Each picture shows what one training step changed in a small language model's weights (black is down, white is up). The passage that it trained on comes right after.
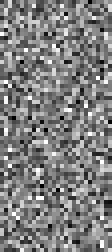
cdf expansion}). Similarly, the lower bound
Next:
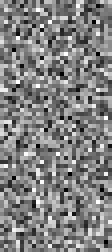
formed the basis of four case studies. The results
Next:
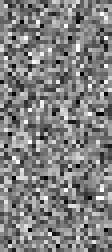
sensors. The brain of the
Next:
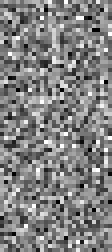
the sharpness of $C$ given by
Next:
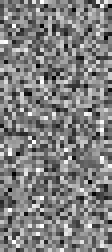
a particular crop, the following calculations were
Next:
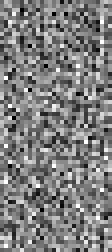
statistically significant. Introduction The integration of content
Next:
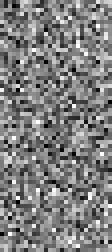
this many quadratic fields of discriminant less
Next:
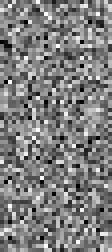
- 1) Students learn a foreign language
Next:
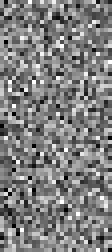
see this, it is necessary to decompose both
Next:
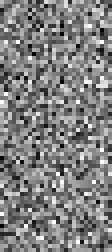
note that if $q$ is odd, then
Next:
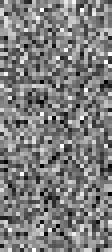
are now ready to finish our paper by
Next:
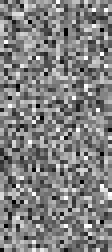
in the financial, telecommunications and
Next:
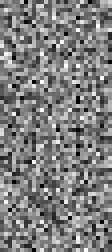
flow-governed delivery or
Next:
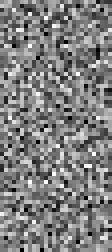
But this implies $x\equiv x_0
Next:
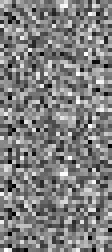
\usepackage{array} \usepackage{ifthen}
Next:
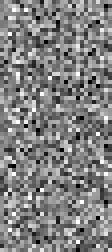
conditions. Accordingly, providing the necessary
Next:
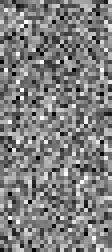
The instrument used in gathering data
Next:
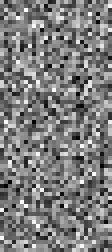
MGUS, other co-existing
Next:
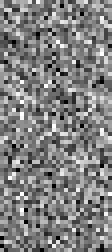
in the opposite direction is typically determined by
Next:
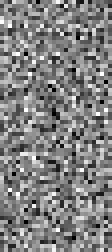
This progression survey is your main
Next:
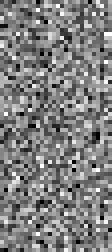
under $G$. Thus, for $p\in
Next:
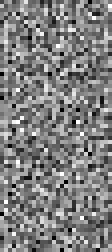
0.0066 % per year). Splitting
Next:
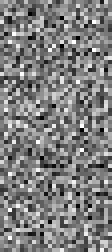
to reduce dependency on Chinese products.
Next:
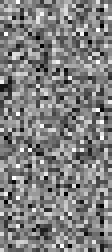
$\mathcal M^*$ does not comprise a family
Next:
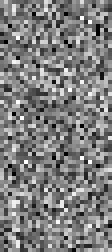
compared to 10.95 when randomly selecting
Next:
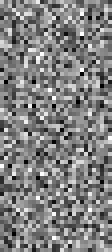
data, stores it in a memory,
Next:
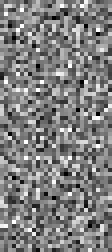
as well ``rescale" the dimensions and
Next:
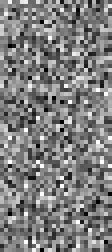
on hold, but realizes the lack of
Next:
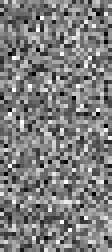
the Laplacian, \[ -\Delta
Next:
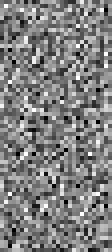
in northern China (Central
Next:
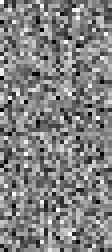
rollable solar arrays due to the
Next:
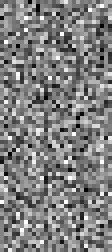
projects that form the basis of our analysis. The
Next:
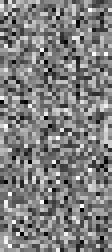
at Comparative population fluctuation of two
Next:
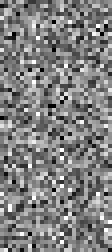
Basically, it teaches the following three major
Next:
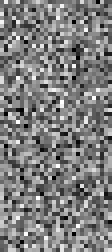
the ring $\mca\otimes_k\ov
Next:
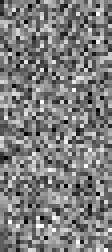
and \eqref{MATS3} we have
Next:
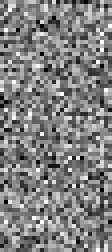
this paper, we describe the new species and
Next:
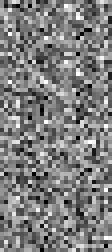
Levine. {\it An Algebraic
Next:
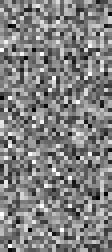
2014). The first evidence of fermentation
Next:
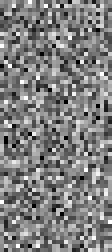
even on the pressure, as for dense
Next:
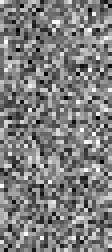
for a fine enough atlas, there exist
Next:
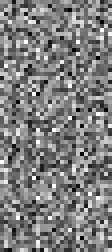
to 2.7 million deaths per
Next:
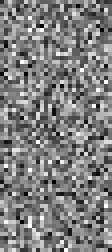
and expectations of the company, this situation
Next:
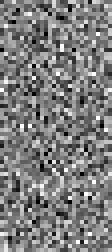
L solution then computed as $$\alpha =
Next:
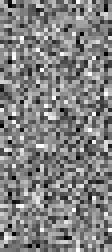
shuffling a deck of cards,
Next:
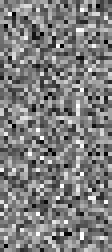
a Lipschitz equivalence on their
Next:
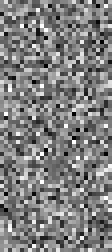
compute the multiplicity of a $c \in
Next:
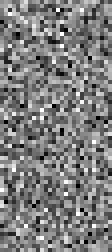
goes to zero as $\epsilon$ tends
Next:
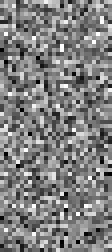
obtained for the case $\CC_0
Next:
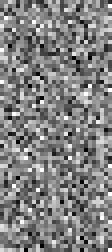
to have an effect on the minimum area change
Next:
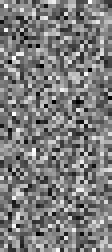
(SCIC) in *C.
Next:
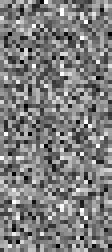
resilient and unstopable. It has
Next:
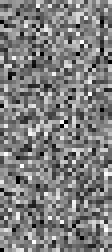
for 21%. Fire related injury
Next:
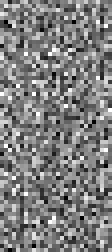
the current practices** of formative assessment
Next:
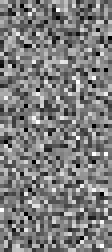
in Neonatal Resuscitation:
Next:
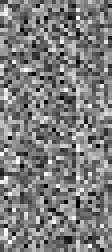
Fig. 6. Coercive inclusion of
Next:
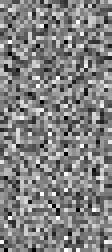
edge. The leading edge requires a very
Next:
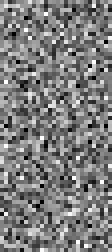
hypothetical choice experiments in Germany
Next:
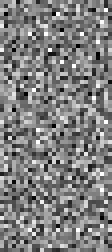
prescribe the medications to their patients,
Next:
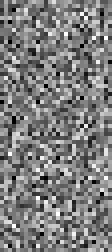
in ng/mL. b.
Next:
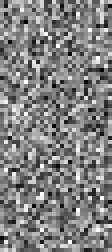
efficiency; - improve the reliability and quality of
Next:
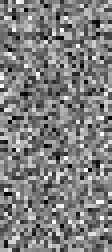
so $f\equiv 0.$ Let $g$
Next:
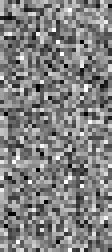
actor; “No actor” if none
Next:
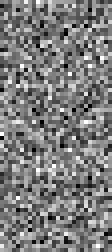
\alpha}{N} & \text{if }
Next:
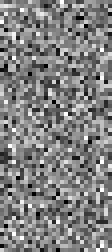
using (the generalized version of) the method developed in
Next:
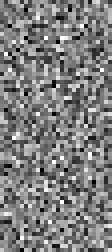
asks how the computational media analytics of
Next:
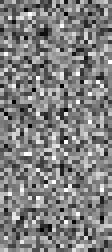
$ \alpha^{2} $ of the expression
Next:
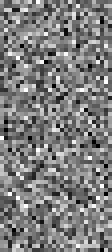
in the game(much like the previous definition
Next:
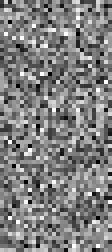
\textit{(Multiple PCA)} The
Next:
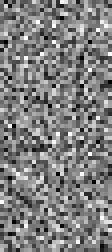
is a function on $G$ of the form
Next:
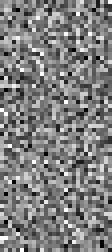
induces a monoidal model structure on the category
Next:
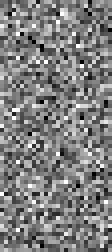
studies. These include startups operating in
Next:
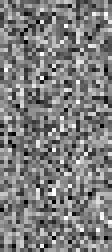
Pedagogical conditions are one of the main
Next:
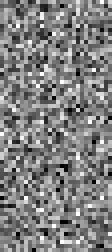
lifetimes $X$ and $Y$ respectively having
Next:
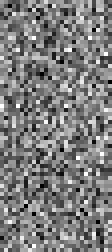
are oriented to evaluating, assessing, and
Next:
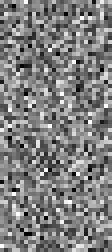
and observation of written speech. Deep analysis
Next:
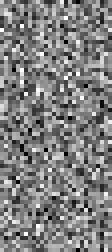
material contained in the hearings was evaluated
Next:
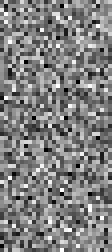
Not shown in this table, is the exact value
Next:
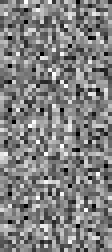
Boscia senegalensis
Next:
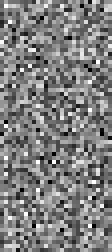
death which occurred during the period of
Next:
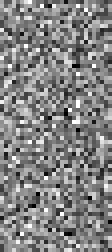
of information technologies, such as the
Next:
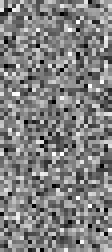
Haplogroup Tree 2019. Fig.3
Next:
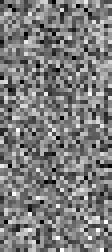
institutions is also of particular importance. Its main
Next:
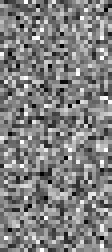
$X'_n$ denote an independent copy of
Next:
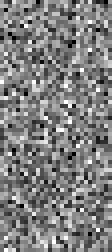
and Introverts are shown below: -
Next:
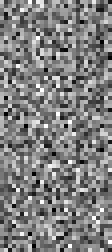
model of the good life, it is difficult to establish
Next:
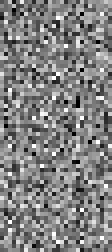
multispectral images in both the visible
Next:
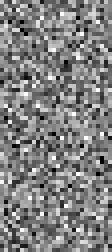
following dimer model and the associated QP
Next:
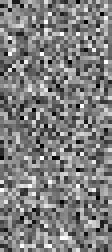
and Technology*, Indonesia,
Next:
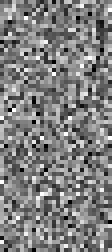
the existence of a {\em strictly complementary
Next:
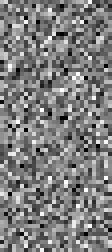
% \let\footnotea=\footnote
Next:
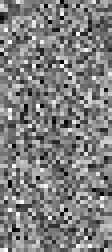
discussions. We hope we have shown that
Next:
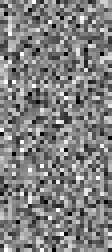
integrands are predictable, so that
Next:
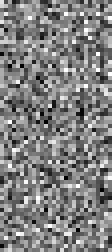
a subset, and paracompactness with respect
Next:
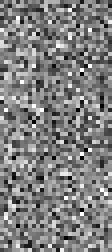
cost as agreed in contract. The
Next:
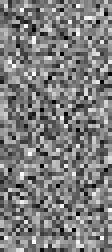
with RRT*, MPCC and
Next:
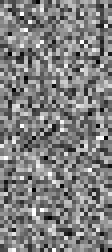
in order to survive, it has led
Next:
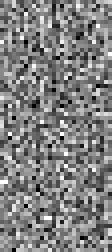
This study investigates community resilience and adaptation
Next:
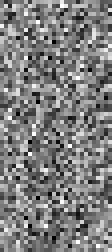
massage (DTFM) or
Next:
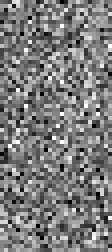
Ann. of Math. (2) {\bf
